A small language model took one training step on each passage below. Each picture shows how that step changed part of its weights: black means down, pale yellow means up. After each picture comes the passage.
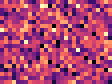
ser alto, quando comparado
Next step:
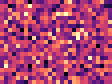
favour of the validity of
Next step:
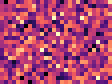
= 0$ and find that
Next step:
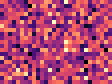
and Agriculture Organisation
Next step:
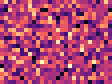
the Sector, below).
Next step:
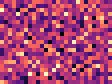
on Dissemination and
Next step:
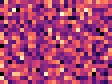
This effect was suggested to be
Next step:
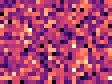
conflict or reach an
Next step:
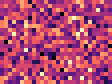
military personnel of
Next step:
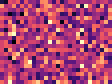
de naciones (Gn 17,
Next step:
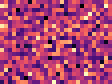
the bioreactor was able
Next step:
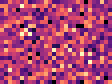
module a module practicality
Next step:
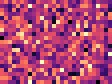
Dance Move. The
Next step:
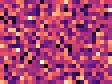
the barn, e.g.
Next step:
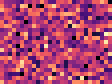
evaluation of delaminated
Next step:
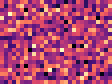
Professor of Philosophy at
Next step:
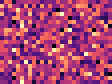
method. The instrument had the
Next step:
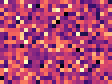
critérios de inclusão e
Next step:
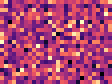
rad etishadi yoki
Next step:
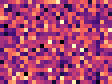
rivojlantirish va "yashil
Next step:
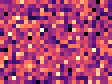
is suitable for implementation on
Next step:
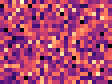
provided our startup with the
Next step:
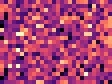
Kill two birds with one
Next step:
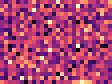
manner when the distance separating
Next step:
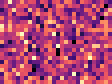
painful dental experience.
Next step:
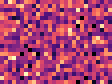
the advancement of the flow
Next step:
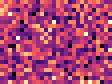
use for treatment of emerging
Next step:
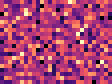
de los actores implicados
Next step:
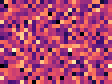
Insider. Retrieved
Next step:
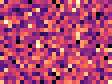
actually pronounced way
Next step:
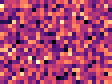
did not significantly affect
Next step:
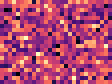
Electrical Engineering,
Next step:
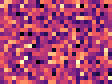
preheated furnace.
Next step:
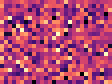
Tuberculosis of the
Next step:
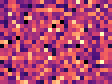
seminal work *Renaissance
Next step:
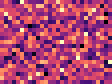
der Fortschritt bei
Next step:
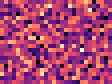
thoroughly and kept for
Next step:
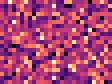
policy and carbon emission
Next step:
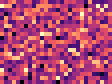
Hub (EOOSC
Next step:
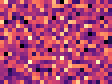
in the former experiments. We
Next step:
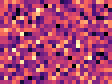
potential implementation or other environmental tool
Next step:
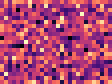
Compliance with Ethical
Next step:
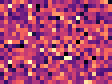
activation function was used in the
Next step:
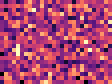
define each model, and
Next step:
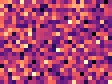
in figure 5(a).
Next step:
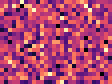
of Faith and Culture:
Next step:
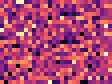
anorectic drug
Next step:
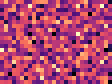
Over river sediments
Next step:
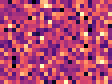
GO (TUG)
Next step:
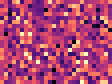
ish davom etadi. Bu
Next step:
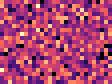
kepuasan peserta
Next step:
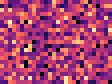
keyin tepaga chiqadi.
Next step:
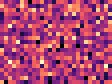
calculated as follows:
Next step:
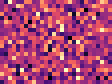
with particular attention to the role of
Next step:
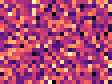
xalqaro universiteti
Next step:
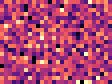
подсистемы S_4
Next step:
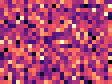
surface reverberation on the
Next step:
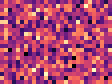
smartphone has driven
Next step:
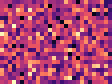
Innovatsion iqtisodiyotda inson
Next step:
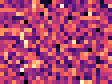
qualified manpower, and the
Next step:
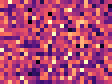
of natural languages)
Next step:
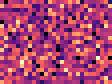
elastic factor in high frequency
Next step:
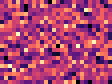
с образ и характер,
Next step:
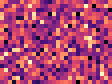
file, url). It is
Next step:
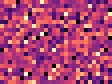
after our vulnerable
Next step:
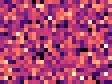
ishlov berilganda
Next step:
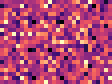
bits intégré dans la
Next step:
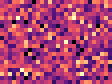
that in a crude oil
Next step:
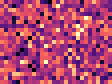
fibers in the hemp
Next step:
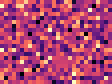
not deter him from being
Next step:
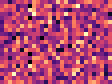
them difficult to compare and
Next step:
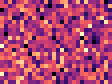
fundo para as constatações dos
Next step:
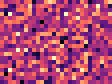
4. YAHMni
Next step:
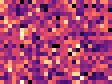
situation, partially expressed in
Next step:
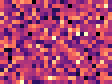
argument (i.e.,
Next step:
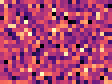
mahalliy davlat
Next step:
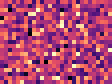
were evaluated. Valsartan
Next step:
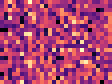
peaks were compared with known
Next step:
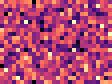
Hilger Unispeck
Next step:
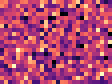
= 86) Without samples
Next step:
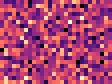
evidence points <ul
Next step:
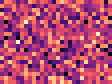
contexto del licenciamiento
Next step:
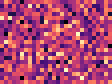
capital político acrece los
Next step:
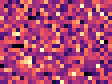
Fig. 5 — Habitat
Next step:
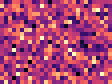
reoperation. Sassoon
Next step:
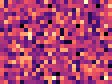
long coastlines,
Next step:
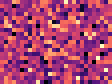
и мифа (на
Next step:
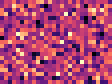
State World Languages
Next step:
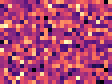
una importante implicación
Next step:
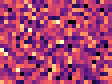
was evaluated. The highest
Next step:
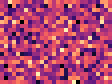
from non-governmental and
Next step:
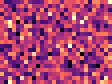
- bir xil turdagi
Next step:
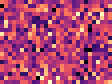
driven* seperti
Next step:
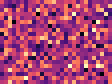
tartibga sola
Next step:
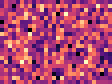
city get almost no
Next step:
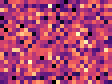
in June 2023, having
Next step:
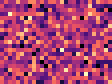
Respublikasi Vazirlar
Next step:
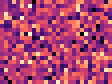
importante en el paso de
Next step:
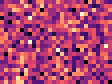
potentially improve airway
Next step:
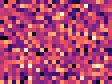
all the maintenance free
